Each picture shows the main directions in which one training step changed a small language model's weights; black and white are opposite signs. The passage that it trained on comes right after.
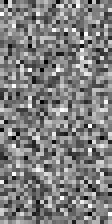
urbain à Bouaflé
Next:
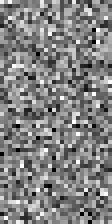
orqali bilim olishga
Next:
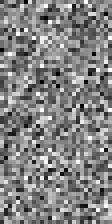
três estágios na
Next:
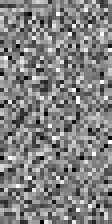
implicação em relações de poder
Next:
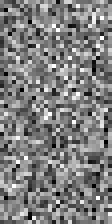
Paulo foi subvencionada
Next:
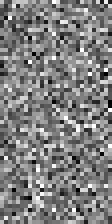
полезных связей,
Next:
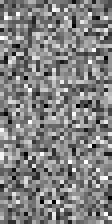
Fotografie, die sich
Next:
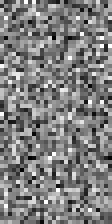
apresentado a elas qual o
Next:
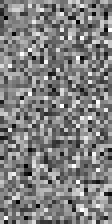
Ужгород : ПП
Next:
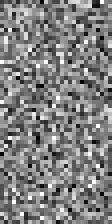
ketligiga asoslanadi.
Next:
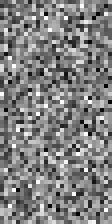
in particolare coppe.
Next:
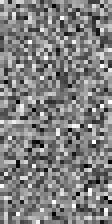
principali temi in questione per
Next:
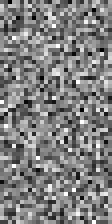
olanların sayısı
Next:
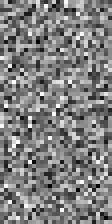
es necesario modificar.
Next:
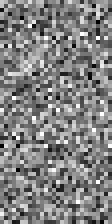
berilgani holda mavjud
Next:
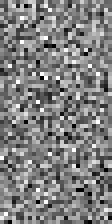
Zali ¹⁹ Favato &
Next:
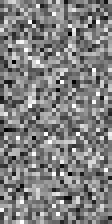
EM Prof. Paulo
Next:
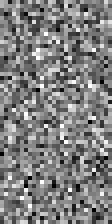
focus groups,
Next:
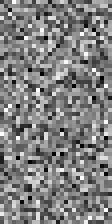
les solutions. Quant au
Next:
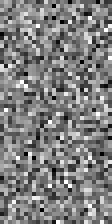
подразники, в тому
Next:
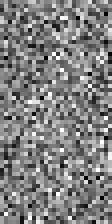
індексів стійкості
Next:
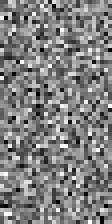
der Berechnungen insgesamt
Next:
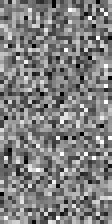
за полчаса» и др. –
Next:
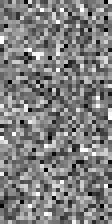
відповідно до ч. 3
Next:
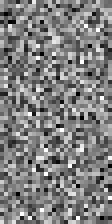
como política pública de
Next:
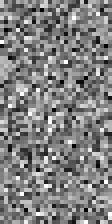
a curva D e E. Figura
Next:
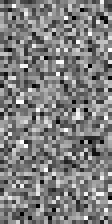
ekonomi yang jelas
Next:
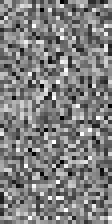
γιατί η
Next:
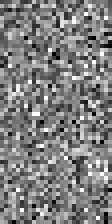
discutir com os estudantes
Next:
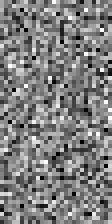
que surgiram entre os alunos
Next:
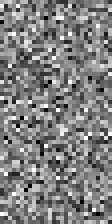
yig`uvchi lahm
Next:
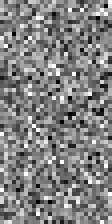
Литература: 1.
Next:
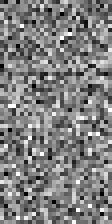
de uma carta ou das relações
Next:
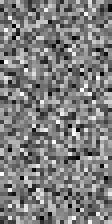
untuk mengabadikan
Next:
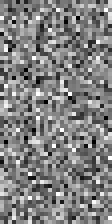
ya no es defendible.
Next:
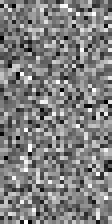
понятий экономической
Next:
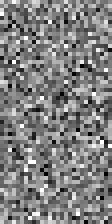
Pelayanan publik yang
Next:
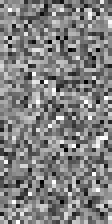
Russia, E-mail:
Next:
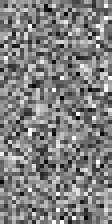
plataforma *Google
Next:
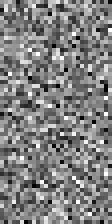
размере 1 млрд.
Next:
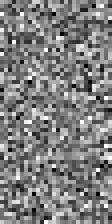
shaffofligini oshirish
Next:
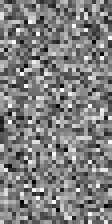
MELLO, Neliana
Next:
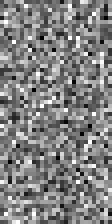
produção da indústria da
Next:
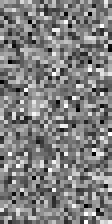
avlod qaysidir
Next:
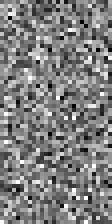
in early-stage
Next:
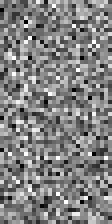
ва кўпроқ маълум
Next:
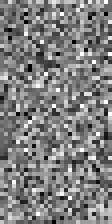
є те, що саме в
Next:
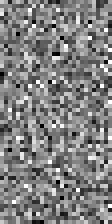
эффективности применения
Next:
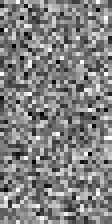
dagi Barchin shartlarini
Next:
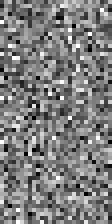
ou nenhuma noção de
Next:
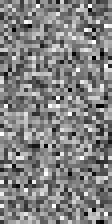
da instrução aérea na
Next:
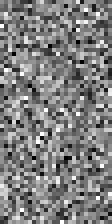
dan psikologis menjadi
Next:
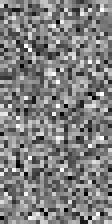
asosidagi yondashuvlar muhim
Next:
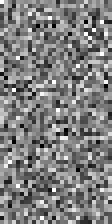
stellt, lässt sich
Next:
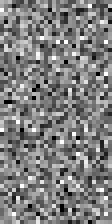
Н.В., Шевченко
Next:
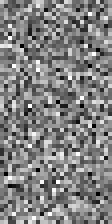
investitsiyalarni jalb qilish
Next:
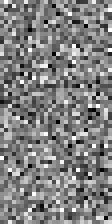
problematiko sectile
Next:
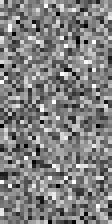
internodes of vegetative
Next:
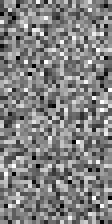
[04]. Le carcinome
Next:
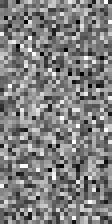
янги корхоналар
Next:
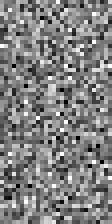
ortak kavramları
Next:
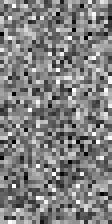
vendas é bem treinada
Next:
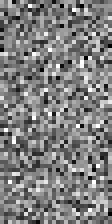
à questão "você já
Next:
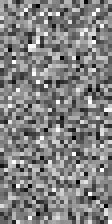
minutos por semana de
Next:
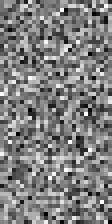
inicial e a falta de uma
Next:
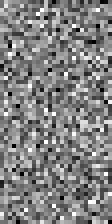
перебувають на різних
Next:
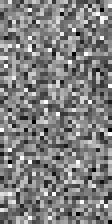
Afrontamiento Pasivo
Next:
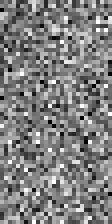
освіти з реальними
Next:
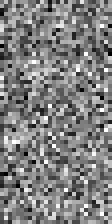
dalam Tradisi Tasawuf
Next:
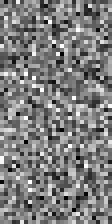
Bu çalışmada bulunan
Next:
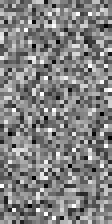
effektlər onun
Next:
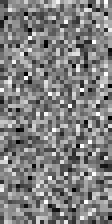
яхшиланиб, даража
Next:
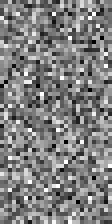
ebeveyn tutumları
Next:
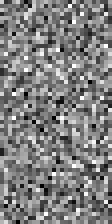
que está de más siempre en lo
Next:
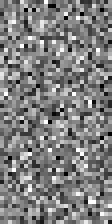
Università di Coimbra,
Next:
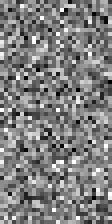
em implantação, planta e
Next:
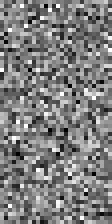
în același timp o
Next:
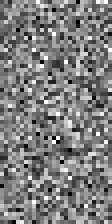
Костомарова досить
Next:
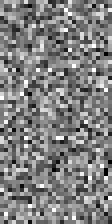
22 dekabrdaagi
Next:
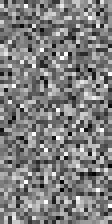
paytda bu borada
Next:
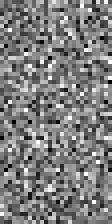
итогового тестирования
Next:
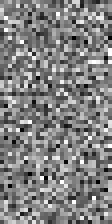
Moreira R. *et
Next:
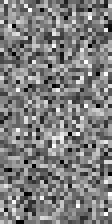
але лексична
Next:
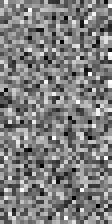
честное отношение к
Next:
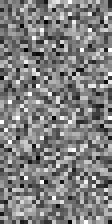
здесь прикрепляется
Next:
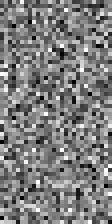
teacher in the use of modern
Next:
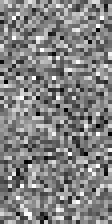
Qur'on ahkomlarini
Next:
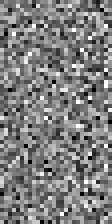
✓ *Муайян
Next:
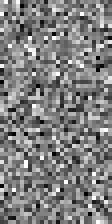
otros de forma solitaria,
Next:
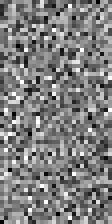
sol”²², nos sirve como
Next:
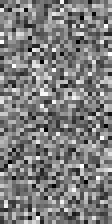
o'tish va xufyona
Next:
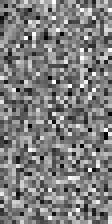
айниқса оилалар
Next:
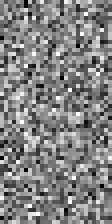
oleh negara maupun
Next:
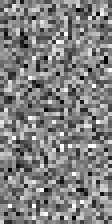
(2008) complementam essa
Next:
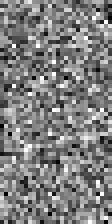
Kebijakan Pendidikan dalam
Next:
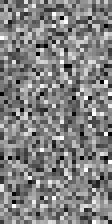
речи учитывается вся
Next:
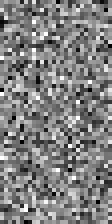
econômico liderado pelo
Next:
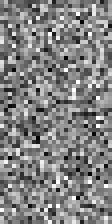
oldingi qismidan bosh miya
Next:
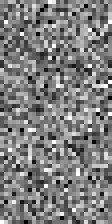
які працювали в той
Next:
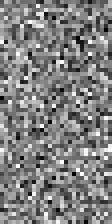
виды услуг:
